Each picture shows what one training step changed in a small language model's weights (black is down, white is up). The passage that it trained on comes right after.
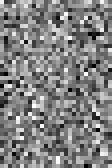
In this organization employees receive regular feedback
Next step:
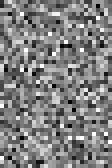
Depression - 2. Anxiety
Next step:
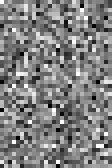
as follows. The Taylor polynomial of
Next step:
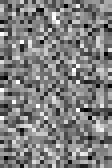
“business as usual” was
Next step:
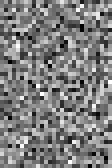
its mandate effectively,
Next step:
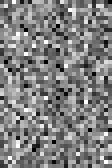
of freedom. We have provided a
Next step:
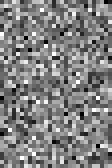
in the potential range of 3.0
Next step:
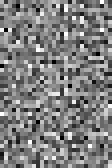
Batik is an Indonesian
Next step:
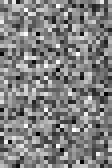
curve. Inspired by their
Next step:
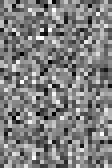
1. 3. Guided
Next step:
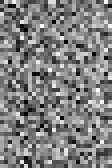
under notations and conditions of Theorem 1}
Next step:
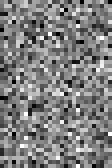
the methods section. Lysates were
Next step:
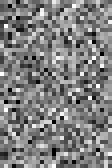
$\A$ corresponding to the operator
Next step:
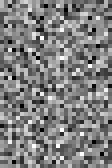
Return Period C 10
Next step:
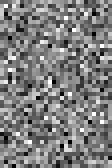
since there is no $\bar j$
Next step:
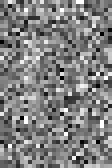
where $m_{\iota}(\cdot)$
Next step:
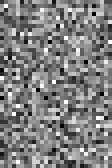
for an extensive survey of the project
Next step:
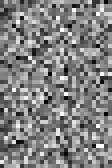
the system of generators $\omega
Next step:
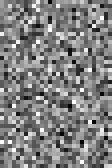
short lifetime (e.g.,
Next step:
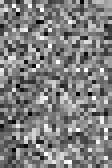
carried out by the LSDA+
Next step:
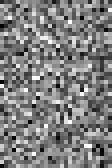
as soon as possible. There is
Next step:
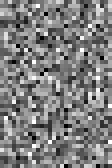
(Kintinian) gold
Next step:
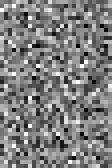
channels must be considered. To
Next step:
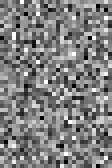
$E[p^\infty]$ is
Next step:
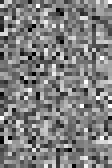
of REST web service protocol in
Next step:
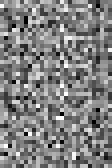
and future works This is due to the
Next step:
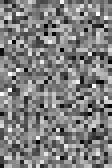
Science, Golpayegan
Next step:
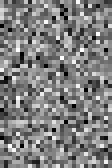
fractured anterior teeth
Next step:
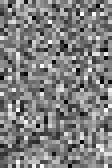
only environmental risk to glass, the
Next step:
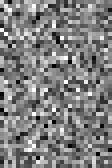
relations). Our emphasis in this article
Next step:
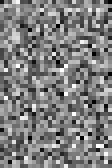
to educate a generation of
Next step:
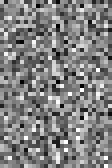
Potential. 3.1.
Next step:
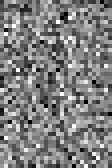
tools of combinatorics, in
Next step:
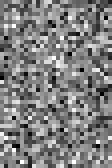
this work, we prove that, under
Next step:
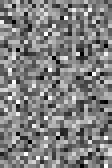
that we had to check in the
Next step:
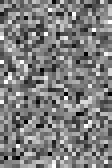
mesh size 200–30 were used for
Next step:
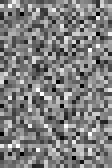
Humanities (ACDH).
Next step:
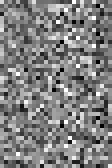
Genesis Mission can
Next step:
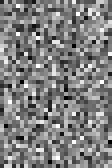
Expansion (mm) 1.4
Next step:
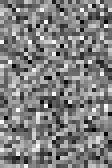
which relies on a computationally
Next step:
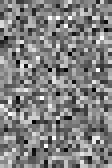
the most frequently identified test
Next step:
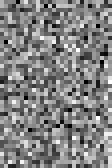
assesses the Asset's condition over
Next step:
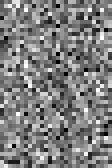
the tendency to ensure that both human
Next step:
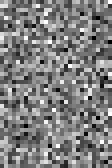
$T^*P$, so that
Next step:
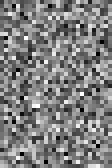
(H1), we look for weak
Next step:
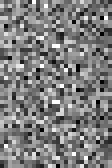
pressure²³. Significant decreases
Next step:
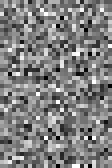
which will include space to record any
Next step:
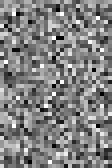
for her patience and guidance
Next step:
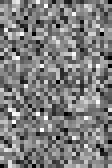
took minutes to hours; in
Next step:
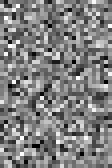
conformal spin manifold $(M,c)$
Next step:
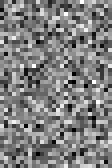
The pollutant NOx within
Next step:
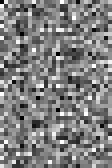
mouth shell width and all the
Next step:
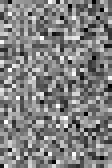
Blake believed in
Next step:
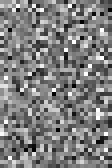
figures – Statistical
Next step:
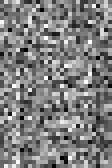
musical structures, and motifs
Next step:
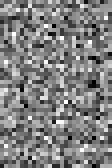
equations are equivalent or not. If the
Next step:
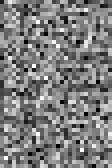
corpus, Serbian,
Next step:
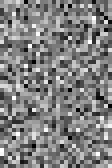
destroying the crops
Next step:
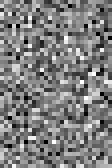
survey," *International Journal of
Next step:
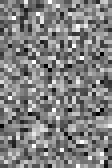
deeper discussion in the next
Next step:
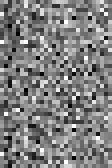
ABSTRACT This study was carried
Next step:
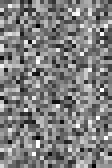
drug (other than drug concentrations from question
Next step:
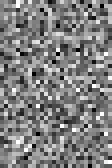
Wizana have to pay their
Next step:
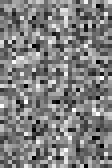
exposure assessment tool in Occupational
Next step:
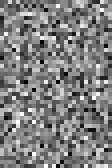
tasks to remote servers via
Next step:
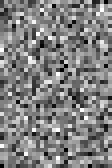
the external magnetic field. In comparison
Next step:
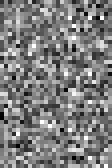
high-quality training data,
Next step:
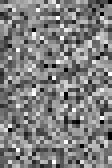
our framework $m$ will always be
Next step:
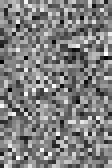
One of the major obstacles in the
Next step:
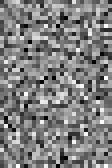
exponentially to a point where
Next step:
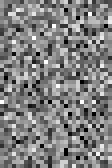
function $h$ is given by
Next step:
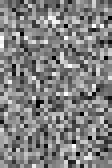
undergo kinematic uplift or
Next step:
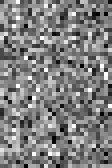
women relating to marriage,
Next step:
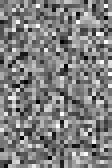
conjugacy of $G$ and
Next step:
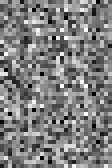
\in \Lambda_n \setminus
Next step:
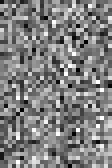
relationship" and the sub dimensions of
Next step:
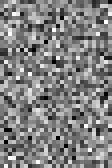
cybercrime from the point of
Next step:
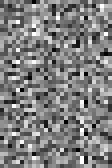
intersection number and the same simple marked length
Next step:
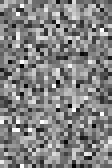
venous outflow. With regard
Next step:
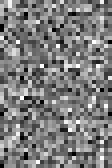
Mustafa², Dr
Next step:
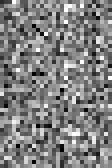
D2 analysis has been successfully
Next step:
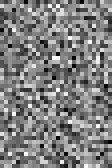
deposition of functional coatings based
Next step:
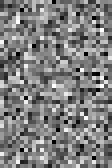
(%) In your autonomous community,
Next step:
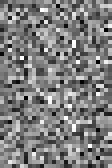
Law*, was in place on
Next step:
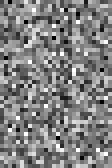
polynomial analogue of the construction can be
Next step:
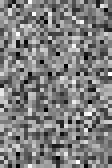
beyond $T_\ell$, even
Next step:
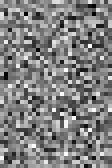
The method was continued and validated
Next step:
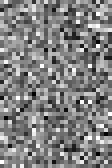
in identifying their strong and weak points
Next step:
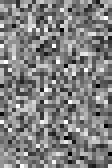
by tracking the information users most
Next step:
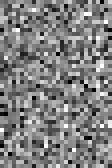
to different authors the iterated Brownian
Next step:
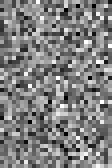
some partition $\alpha$ of
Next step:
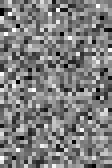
is because the 376 injected
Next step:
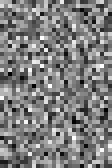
"Kurds" on
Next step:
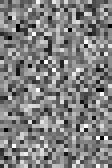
let $\Phi(\omega)$ be the
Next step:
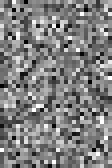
video a have the same label l
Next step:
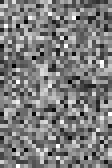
solution, including its value and the optimal
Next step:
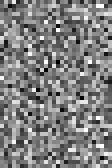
consumption of different countries of different areas with
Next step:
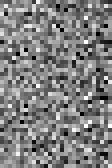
deteriorate during the production cycle due
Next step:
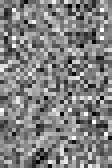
There are some weighing methods that
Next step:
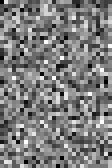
the launch, management and growth
